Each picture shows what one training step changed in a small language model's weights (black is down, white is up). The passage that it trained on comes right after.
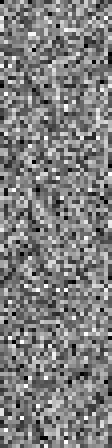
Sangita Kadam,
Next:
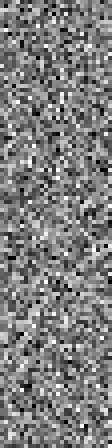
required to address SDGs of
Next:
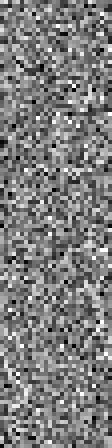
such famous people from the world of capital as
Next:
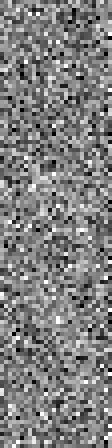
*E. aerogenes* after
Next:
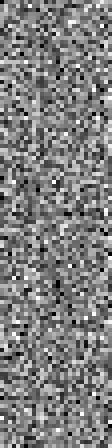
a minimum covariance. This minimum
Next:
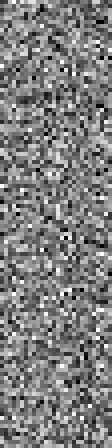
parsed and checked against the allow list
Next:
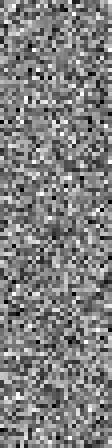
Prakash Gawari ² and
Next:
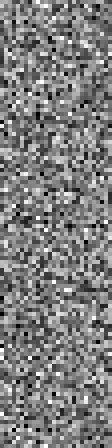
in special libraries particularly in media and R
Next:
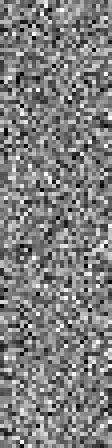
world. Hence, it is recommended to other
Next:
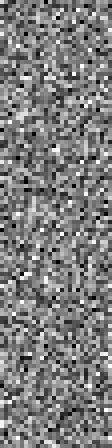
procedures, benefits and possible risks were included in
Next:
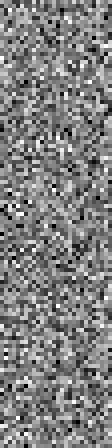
EHR system for your medical practice involves
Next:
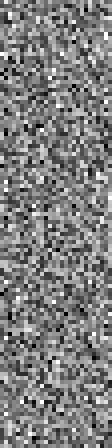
adjust the initial estimates using inverse
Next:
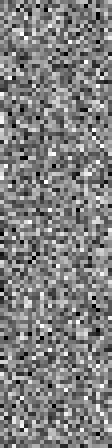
sanitary and hygienic monitoring
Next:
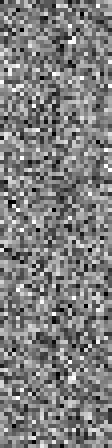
Doctor of Technical Sciences,
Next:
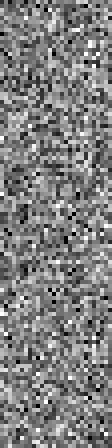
Atlantic waters. In the
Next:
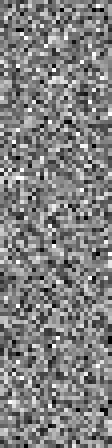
for users to read and vocabulary
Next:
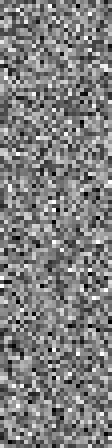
and the glass forming process used to shape the
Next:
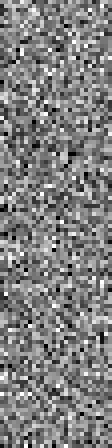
generational gap; it is also manifested
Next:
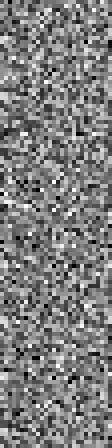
watermarking. The adoption of visual
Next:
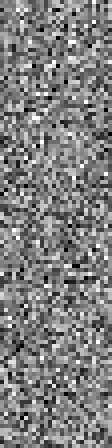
rural parts of India. Though fatal
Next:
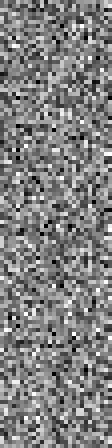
the way they represents themselves by using
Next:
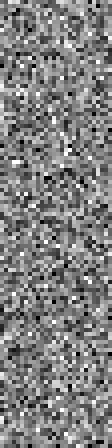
viz., Lactobacillus
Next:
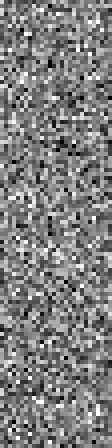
also served to evaluate the quality of these materials
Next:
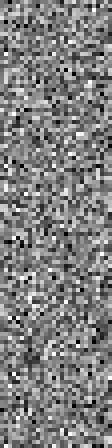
the bylaws must be submitted
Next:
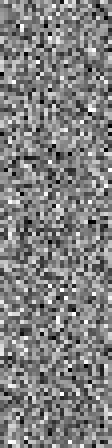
0.8 \text{ K}$ error in
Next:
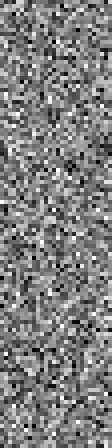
environment of local communities, address youth employment
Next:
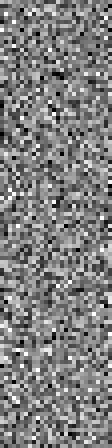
speed has recently emerged as an essential
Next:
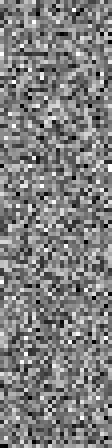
on average for *Chrysopa
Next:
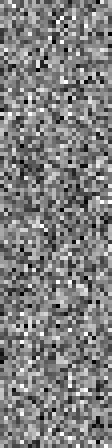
corroborated Laufer and
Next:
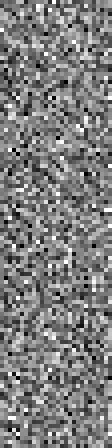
how the variations in the chemical composition may affect
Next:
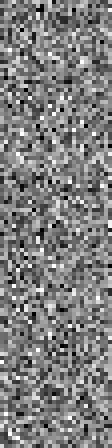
recommendation addressed to the EU and national
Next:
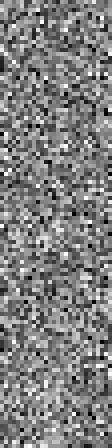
cold spray method, powdered
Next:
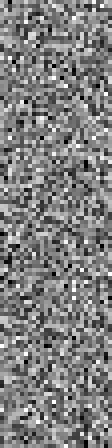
nonlinear controller for cascaded
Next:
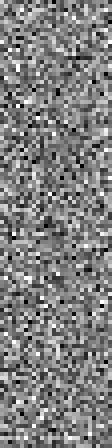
individual freedom and impose social
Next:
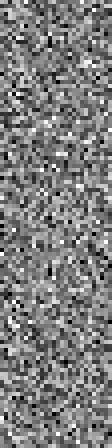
to the ability to build a good rapport,
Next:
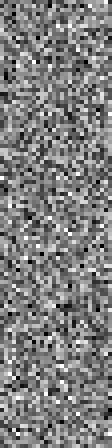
found, in the online version, at
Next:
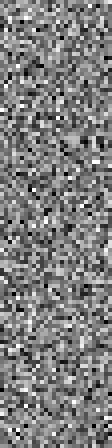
1 ; #Giving the field in
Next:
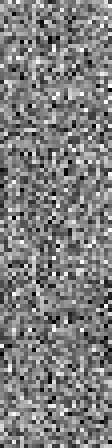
(VoIP), and video
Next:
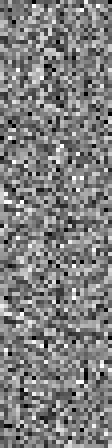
factors such as conduction velocity,
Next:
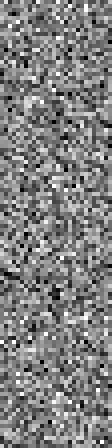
and the solving of flutter equation.
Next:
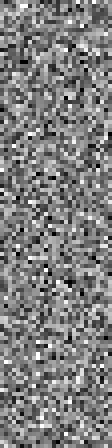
of Child Neurology and
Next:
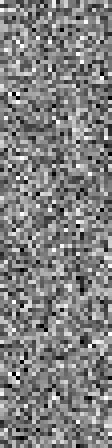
parallel to the fibres;
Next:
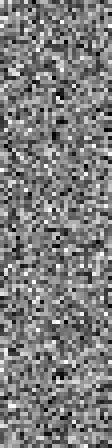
As is known the incidence of TB cases
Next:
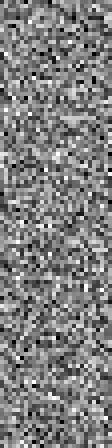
concentrations of *chl a* lower than
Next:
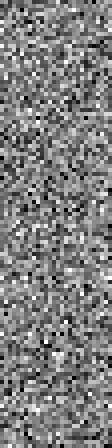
pyrrolidine ring of such
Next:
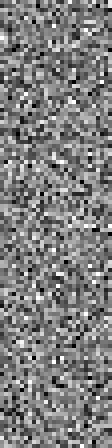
they would fly less often; when flying
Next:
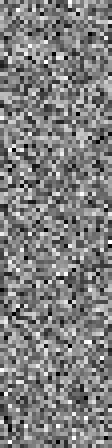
with improvements in quality of life, psychological
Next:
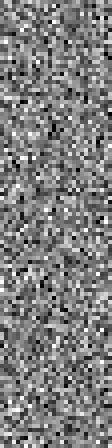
This data suggested that tranexamic acid
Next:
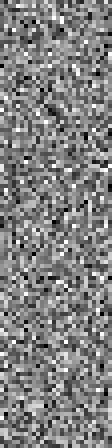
group, 10 (45%) patients underwent
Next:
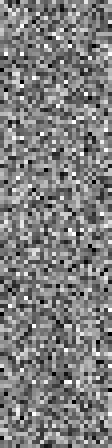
combustion kJ/kg
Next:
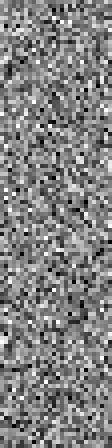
Digital Tool that can help regional
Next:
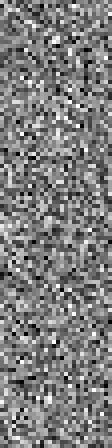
cannot emphasize a vision of mission of
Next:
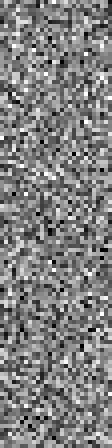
the EU processor. After providing an overview
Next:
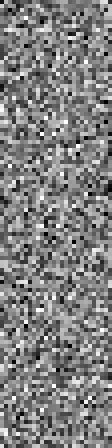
rates of malnutrition, child
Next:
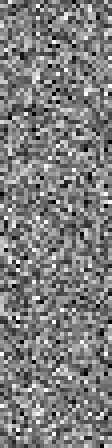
the luminous flux due to the
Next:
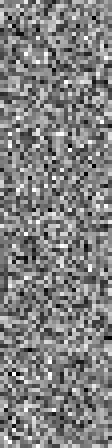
after creating it. [Create
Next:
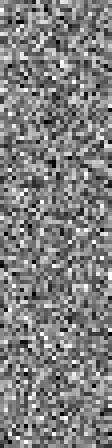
Capsules rank second in terms of the
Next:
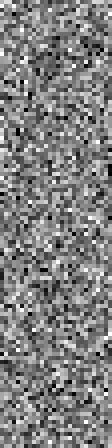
S5 Chitosan exposure leads to
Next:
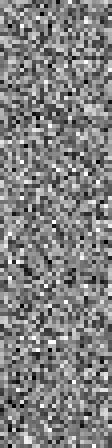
in place, mainly in response to the
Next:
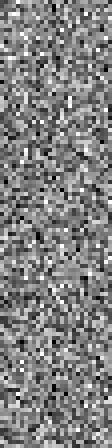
al., 2006). Spaceborne
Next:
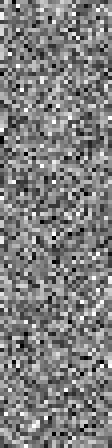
complies. 5 Regulatory
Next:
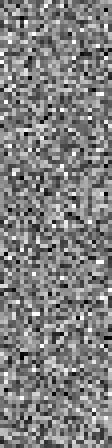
"hot tooth" which is nothing
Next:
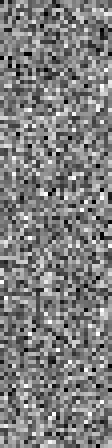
University, Surabaya,
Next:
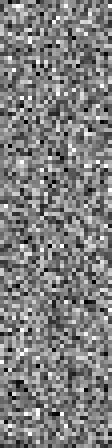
data available for re-use. Indicate
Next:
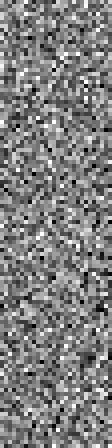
study. In total, 405 children aged
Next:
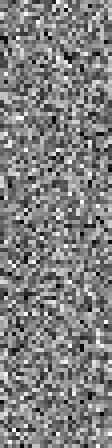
of the study, it was found that the
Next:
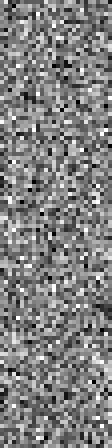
(2020). Grammatical footprint of
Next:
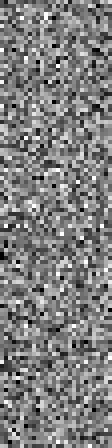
the efficiency of coffee production in northern
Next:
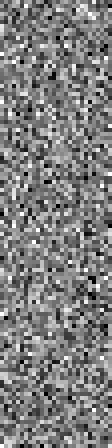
unidad de análisis
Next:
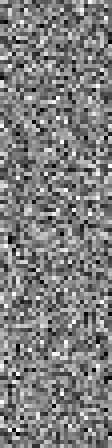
and the government as a state entity.
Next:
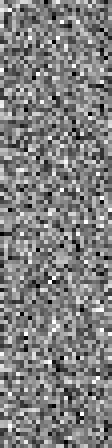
serious repercussions on
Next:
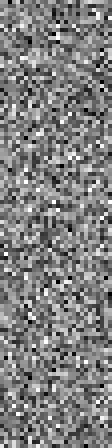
pretraining data from the start, rather
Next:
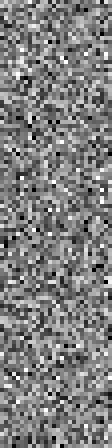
Despite the growth of the Indian economy at
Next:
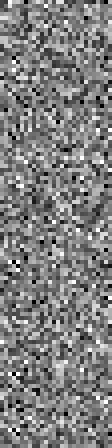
on the cell viability has already been reported
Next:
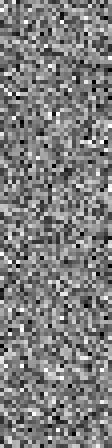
1. Introduction The current dominant
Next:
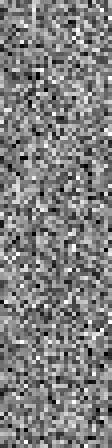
Rexp})$ is more proficient
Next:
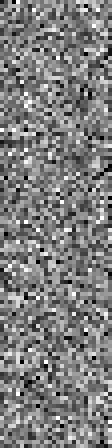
Max Min Linear σ_x
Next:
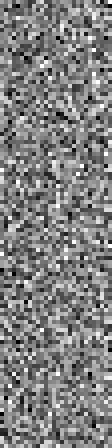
many different aspects that depend on the specific use case
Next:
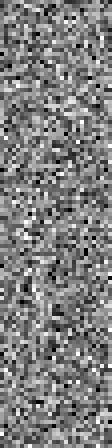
and General Courses, Department
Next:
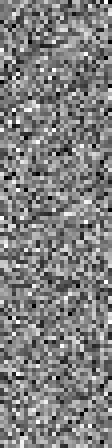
the antibiotic resistance a dangerous
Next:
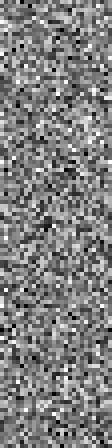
divided into two parts. One infrastructure will be
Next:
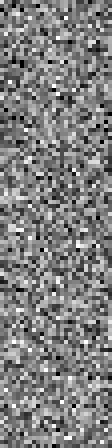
Stalled High Pressure Weather
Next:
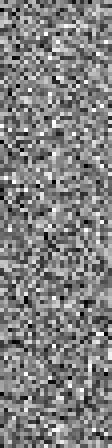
strengthens the sectors it is connected
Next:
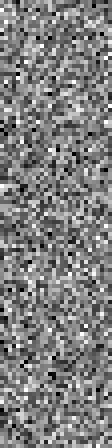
which minimises these weights approximates the great
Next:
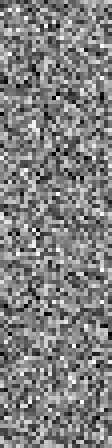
ABSTRACT Electronic
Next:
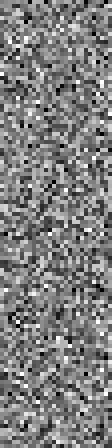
stress of raising her five small children, so
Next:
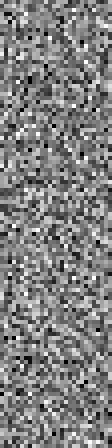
are boundless. By integrating energy
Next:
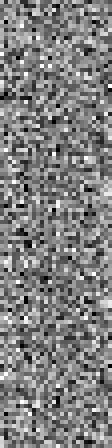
f; end(if) end(if)
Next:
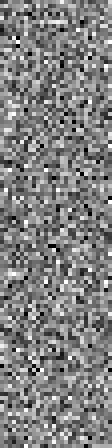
see themselves as a family with
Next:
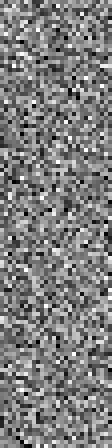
notion, an attribute, an
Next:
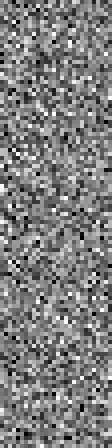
the spread of water borne disease which
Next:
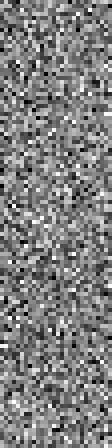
allotted to other needy consumers.
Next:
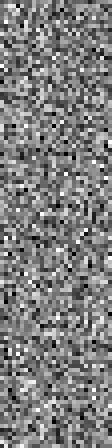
another shot at the top. In an
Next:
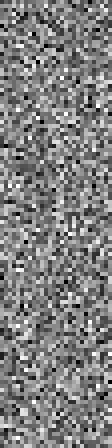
language experiment projects, workplace application abilities can
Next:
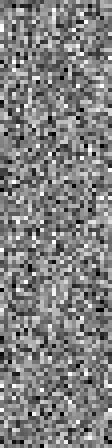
Groenewold, 1995.
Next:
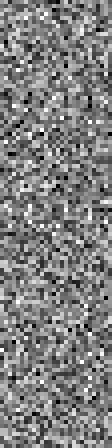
to be transparent about how they work.
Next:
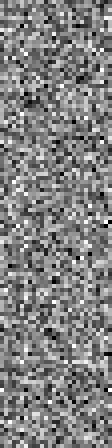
response could be investigated. Many pressure
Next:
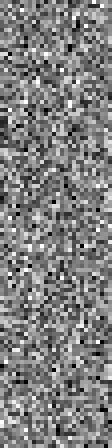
mobile wallets used to engage with
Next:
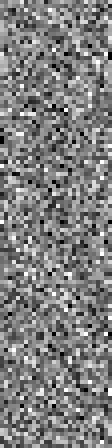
myofibrillar vicinity near
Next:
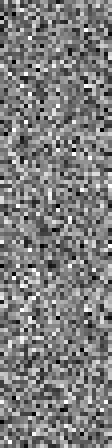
were true') creates a surface
